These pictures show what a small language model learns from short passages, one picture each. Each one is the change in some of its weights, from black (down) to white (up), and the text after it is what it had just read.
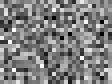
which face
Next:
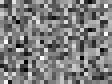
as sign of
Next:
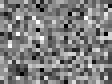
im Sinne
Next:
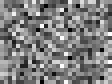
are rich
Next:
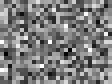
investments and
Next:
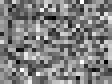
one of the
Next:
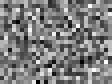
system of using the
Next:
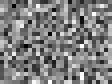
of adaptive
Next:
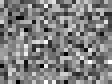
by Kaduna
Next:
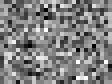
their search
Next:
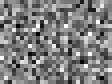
and measures of
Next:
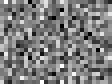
for one area
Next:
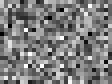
evolution of
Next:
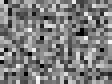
energy and material
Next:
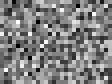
til va
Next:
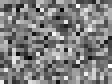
will draw
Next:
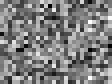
the time of its
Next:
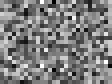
interest to the
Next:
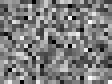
- Area
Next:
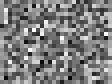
due to the
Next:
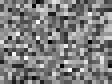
Ideas and
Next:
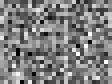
be better
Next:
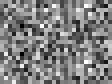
eigen en
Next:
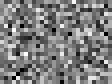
a power system
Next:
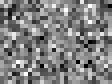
только по
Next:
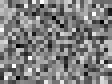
output the
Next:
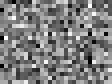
The soil
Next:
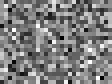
participants with
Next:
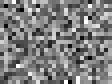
organization and
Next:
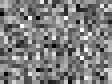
which collected
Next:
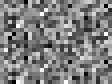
necessidade de
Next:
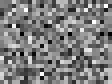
fel de
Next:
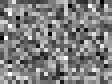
The null
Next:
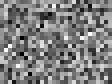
students can be
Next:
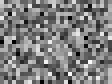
tests. The
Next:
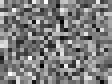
transfer in
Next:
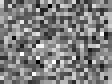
todos os
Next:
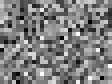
area is also
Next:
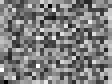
the development of
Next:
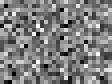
and evaluative
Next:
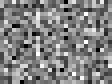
of interests
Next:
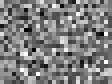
between the three
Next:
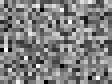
la educación
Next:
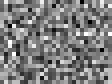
catch but
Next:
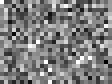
potential for
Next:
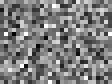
праці таких
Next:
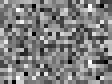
assessed at
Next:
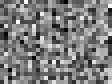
edi. U
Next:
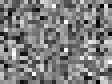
с тем,
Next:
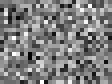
where we see
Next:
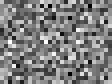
the system's
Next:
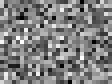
from sensitive
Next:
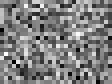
history. In
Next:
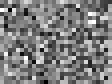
a rapid
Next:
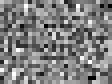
el año
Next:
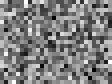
prepare the
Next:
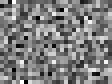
using principle
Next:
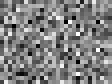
atención sobre
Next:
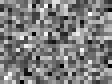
II As can
